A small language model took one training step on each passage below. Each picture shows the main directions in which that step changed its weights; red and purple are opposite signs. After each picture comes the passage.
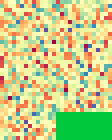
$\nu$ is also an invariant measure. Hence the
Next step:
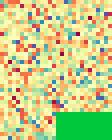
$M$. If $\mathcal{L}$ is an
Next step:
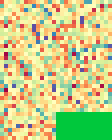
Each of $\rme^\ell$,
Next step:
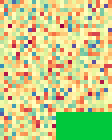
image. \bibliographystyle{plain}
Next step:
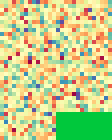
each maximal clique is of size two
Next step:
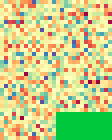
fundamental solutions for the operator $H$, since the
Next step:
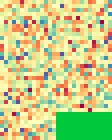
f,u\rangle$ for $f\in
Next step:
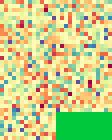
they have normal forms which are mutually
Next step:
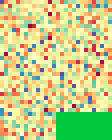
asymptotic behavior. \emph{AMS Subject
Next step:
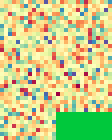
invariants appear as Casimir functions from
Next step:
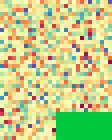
standard, fine-scale stiffness matrix and
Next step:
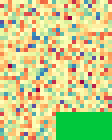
between two thoughts, which is a mathematical
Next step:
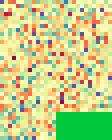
$n$. COMMENT 2.
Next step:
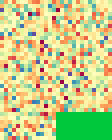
algebra. In this way we obtain two different sets of
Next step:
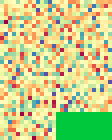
the case $n=1$. Below we assume
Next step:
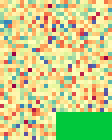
by the intersection, $F_j (M)
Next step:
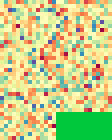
fini de ces sommes qui
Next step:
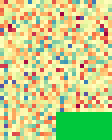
$C^3$-boundary. Given
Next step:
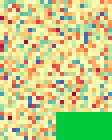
\mathcal{C}} \rho_n
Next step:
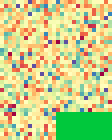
$T$, hence we can also view $T$
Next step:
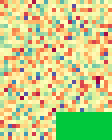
chain contains only double curves and all double curves
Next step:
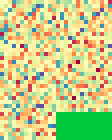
in which item parameters were estimated in prior
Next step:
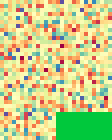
depends on the total number of inversions
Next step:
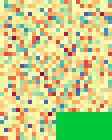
\cap V_j = \emptyset$ and
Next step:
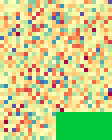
points of $\pi_{\tilde{E}}^*
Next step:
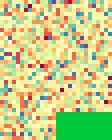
theorem by using stochastic calculus. Let
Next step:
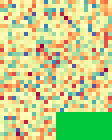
\end{thm} \begin{rem} Since
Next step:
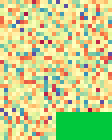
is an extension of the arithmetic
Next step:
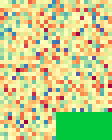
perspective, and describe it in more details
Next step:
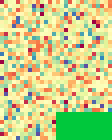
1632 brain MRI scans
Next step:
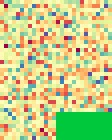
we shall perform only the ones for
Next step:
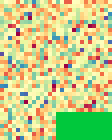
$X$ is represented by a set of points
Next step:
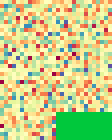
we see that $\Phi_{(u,v)}$ has
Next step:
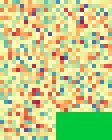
which these theories admit quantifier
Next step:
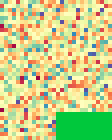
\hbullet (X) \tensor
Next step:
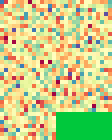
cocompact subgroup $\Ga\subset
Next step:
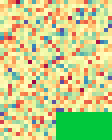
far-field normal form equations are constructed
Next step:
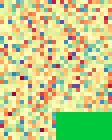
formal characters of induced modules.
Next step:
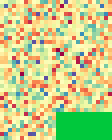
\noindent It is obviously that these functions are bounded
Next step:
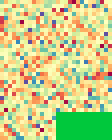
the two estimates we get the asserted
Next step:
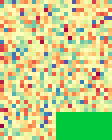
\label{RegMatrix} %
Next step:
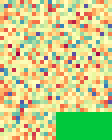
not only the central limit theorem, but every weak limit
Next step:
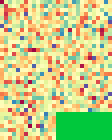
instances of stochastic implementation (SMS)
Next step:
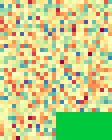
to the critical manifold ${\cal C}^0$, on
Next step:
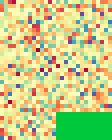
$k\geq 1$. There exists a constant
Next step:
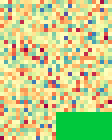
than one, so the performance of the predictor
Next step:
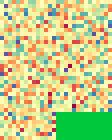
are obscured by dot size. The
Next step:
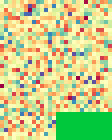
$[a, b]$. The alternative approach for
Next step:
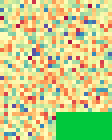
with objects $\mathcal{P}(\Lambda)_0 =
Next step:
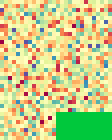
$\phi$-maximizing measure. Its support
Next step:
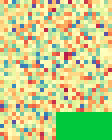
prime to first $k$ primes is
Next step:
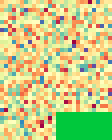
j$ and for some matrix $D\in
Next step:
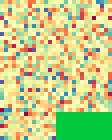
Python coding and the corresponding
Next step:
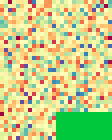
a $(d-1)$-dimensional hyperplane orthogonal
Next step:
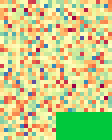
and implementation of exploration
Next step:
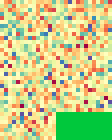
point. Under a passage of the parameter
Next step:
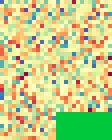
Let $H$ be an infinite dimensional separable
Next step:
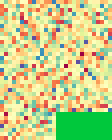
UD codes having the same Kraft sum
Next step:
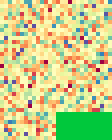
inequality since the proof of the second one is similar.
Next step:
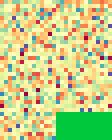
the $L_0^\perp$-component
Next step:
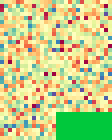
${\cal B}\ \subset {\cal F}$ such
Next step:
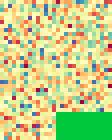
of letters commuting with $s$. By
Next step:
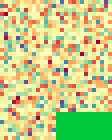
coefficients case. In fact, the circulant or
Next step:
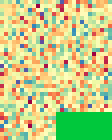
H(\varphi)$, which is a valid identity. For
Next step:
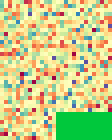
We also denote by $E_p$ and
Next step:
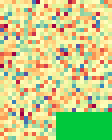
are satisfied to an arbitrary high degree of accuracy. This
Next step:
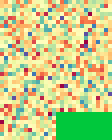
\times \N \times [0,\infty)
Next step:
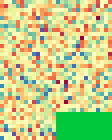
diagram in the middle to the one on
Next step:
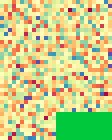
efficiency are required in system design and
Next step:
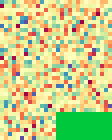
two polynomials from the ($q$-)Askey
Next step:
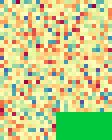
an endpoint} \author{Hidenori
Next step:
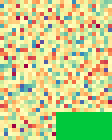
the Poisson algebra of functions on $T^*G$.
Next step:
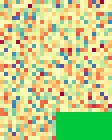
acceptable range as long as the preset
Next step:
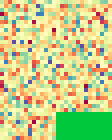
convex body ({\it centrally symmetric convex
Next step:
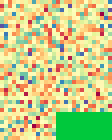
an injection. \end{theorem} \pf
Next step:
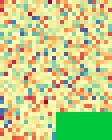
with inverse $B'\m P^{B'}$.
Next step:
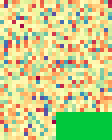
certain manifold $\widehat M$, $\dim\widehat M
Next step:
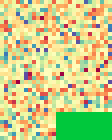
of the atypical complexes.
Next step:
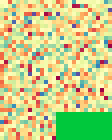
\noindent where \begin{eqnarray*} &
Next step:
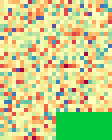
thus obtain a weight preserving involution on $\mathbf
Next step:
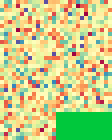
= W_{\alpha}(H)$, and provided
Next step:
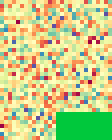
the $a\times a$ matrix whose
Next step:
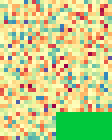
time stepper approximating the operator mapping from
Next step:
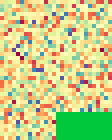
In contrast, designing the operators directly in
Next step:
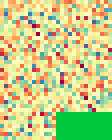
$x_5$, such that the height of the
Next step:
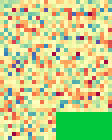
equalities \rq{mo3} and
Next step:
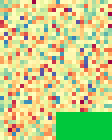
in fact a more general result. Recall that a
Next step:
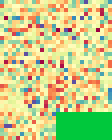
"Bin" for this initial state.
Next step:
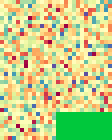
of cusp forms}. \end{proof}
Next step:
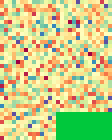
approximation, we can find $f,a \in
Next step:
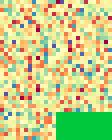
must distinguish between two cases: if
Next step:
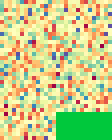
For a graph $G$, we denote by
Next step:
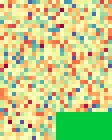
of $M_s,$ where $X_s
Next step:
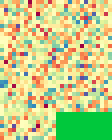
metrics on algebraic manifolds", J.
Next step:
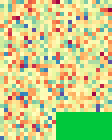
depending on $\xi$ such that for all
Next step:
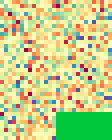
$\psi$ are continuous $A$ is a
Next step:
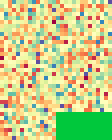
tinted with statistical reasonings. Once
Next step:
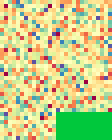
$\V_0$ (observe that
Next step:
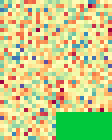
with $\supp(g)\s P$, where
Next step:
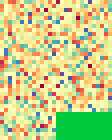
$D^2$ and call a pair equivalent to
